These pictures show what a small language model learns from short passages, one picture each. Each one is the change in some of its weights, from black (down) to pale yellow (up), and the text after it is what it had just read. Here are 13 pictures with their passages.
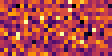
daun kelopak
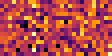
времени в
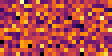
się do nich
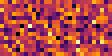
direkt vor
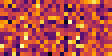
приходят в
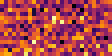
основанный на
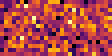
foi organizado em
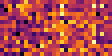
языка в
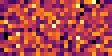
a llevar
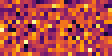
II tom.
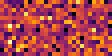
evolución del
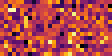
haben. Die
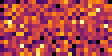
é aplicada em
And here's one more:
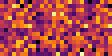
der laatste
